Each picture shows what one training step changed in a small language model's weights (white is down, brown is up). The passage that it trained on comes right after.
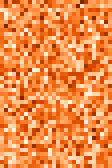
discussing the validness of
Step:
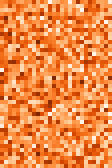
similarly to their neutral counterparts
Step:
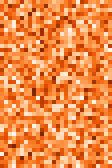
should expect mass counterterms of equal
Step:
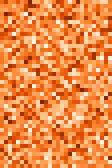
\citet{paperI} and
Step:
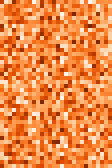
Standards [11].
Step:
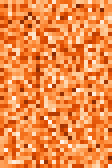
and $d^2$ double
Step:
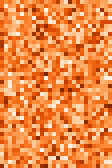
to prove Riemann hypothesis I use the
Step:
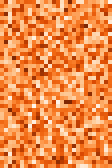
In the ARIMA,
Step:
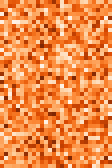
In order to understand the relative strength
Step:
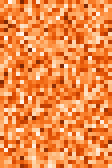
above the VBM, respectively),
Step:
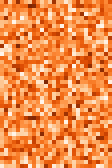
sensor region is comprised of 10
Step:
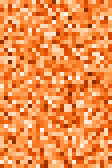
and per population, will be accurately
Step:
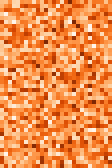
can be of significant and comparable value
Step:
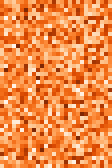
perform a simultaneous fit to the
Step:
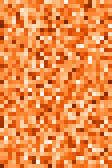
so it was usually assumed that his
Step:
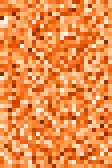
learning (ML) approaches have been
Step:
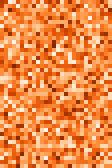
systems. Surprisingly, for
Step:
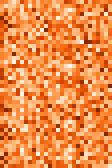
real world, as traditional verification often
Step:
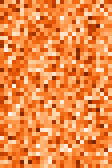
metal box, connected directly to the
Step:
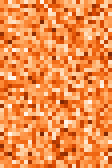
of the fluid by way of propagation
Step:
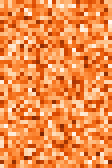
are of the multi-fractal
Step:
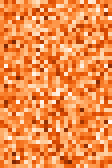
Shu Namiki.
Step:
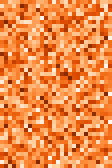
40 fm cluster separation. In
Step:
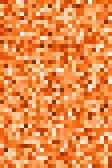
general statement on the range of
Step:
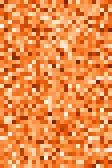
2 \tilde D^2
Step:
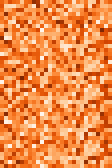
\end{itemize} The graph
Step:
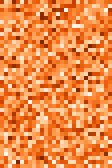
devices. In line with these recent
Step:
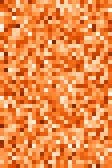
the average ($|\nu|\le
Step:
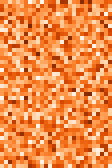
relying on barriers or
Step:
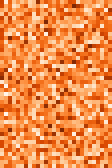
for more detailed information. ~
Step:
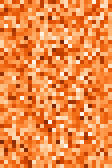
[13]. The electromagnetic wave power
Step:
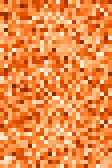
Rh 3d region (figure
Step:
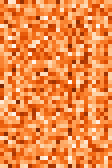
change sign and, therefore, give
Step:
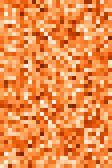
of the planetary radius. The second
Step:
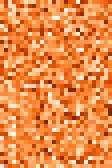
result of this work. The upper
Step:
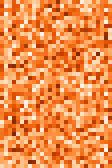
as well as some Bowen
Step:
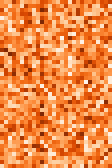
of the SM, we note that
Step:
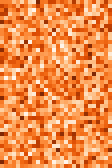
the back reaction of the probe on
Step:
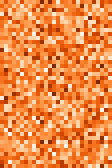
D.~{Wang}, \newblock
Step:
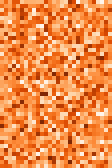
the MPI communicator
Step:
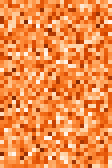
analyzing the diffusive
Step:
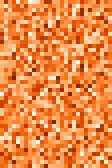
this time scale stems from
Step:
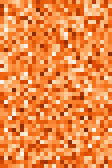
it is applied to would be a
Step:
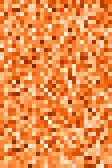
and loss function} During the
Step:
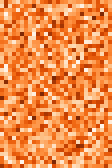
the X-ray wave-length
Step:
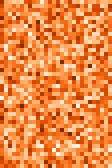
a single instruction, rather
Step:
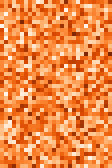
proposed in this paper, or even
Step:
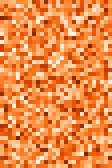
is finite. An additional assumption is
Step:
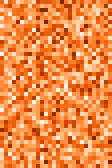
these edges owning to the more
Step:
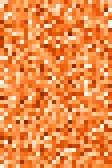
ground-based telescopes or the
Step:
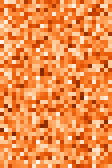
doping with new ions, such
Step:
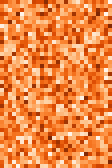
this intrinsic dependence. Let us assume
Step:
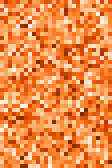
are contained above the surface in the
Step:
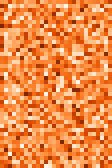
be possible to perform precise unitary operations
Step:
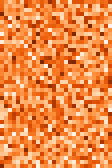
drop in the right tail is expected
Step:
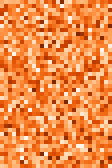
$1-2$) are needed
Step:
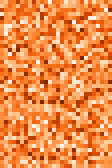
enforcement is now active:
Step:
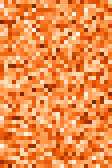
as available cross-country
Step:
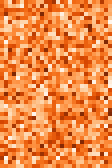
sets of concepts and features to
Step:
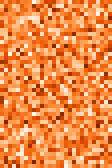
to $+5\%$ are presented in
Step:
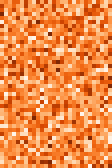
density of the solid cores is a
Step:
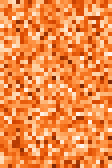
achieve potentially observable $r\geq
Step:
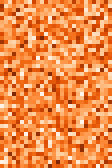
the problem of preparation process
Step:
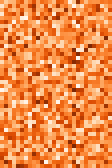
approach should be applied. In the
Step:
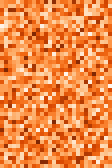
as opposed to double precision is
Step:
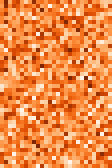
t}$. The parameter $\eta$
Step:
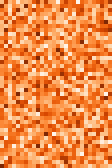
review.tex \subsection{A
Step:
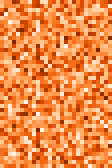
In the continuum theory, flavor symmetry
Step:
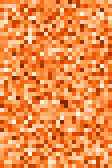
in the IQA field.
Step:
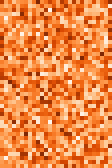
In a compact form, the
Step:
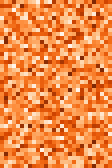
I thank Alberto Casas
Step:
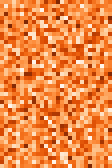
and $F$ based on
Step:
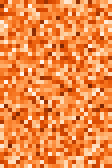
here), $m$ is its
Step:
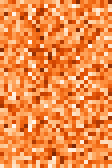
fast. For the confined
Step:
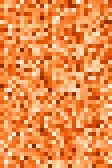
techniques for these architectures.
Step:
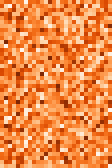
{\bibfield {journal} {\bibinfo
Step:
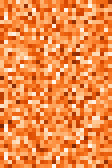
Experimental scheme similar to that of
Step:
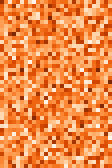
swimming is due to a
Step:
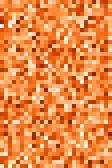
the desired relation.\\ We are now
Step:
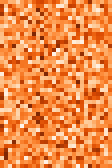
it turns out however to be
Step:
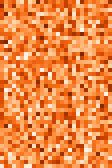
material parameters utilized for the alternative
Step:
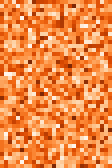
the strong coupling (SC)
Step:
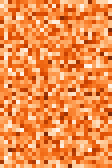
acts as a conductor and
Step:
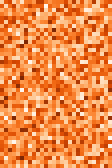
on a non-compact manifold
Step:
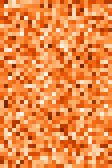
precisely. \item Seamless
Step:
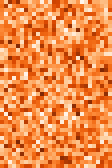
calculation is the nuclear level density of
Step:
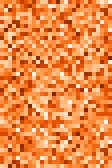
ppE} \approx
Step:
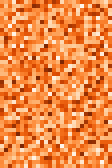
= 813 Oe cannot describe
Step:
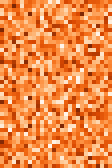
interface, current supercomputing
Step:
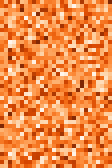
inhomogeneous broadening. The
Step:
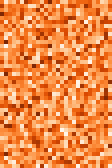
a graph. The algorithm seeks
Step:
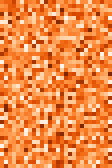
evolution across cosmic history. An
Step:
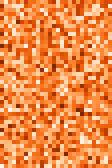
By introducing the traceless tensor
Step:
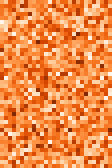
galaxy in the $J$ and
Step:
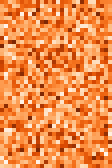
a contact term (CT),
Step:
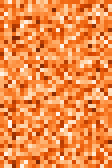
Putten, van
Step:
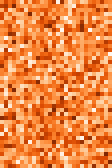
$\omega=0$ contribution to
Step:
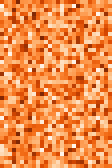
the BCS (FBCS)
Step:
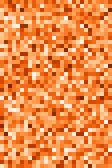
Landau mode. This corresponds to
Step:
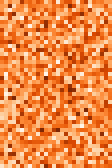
needed before it will be possible to
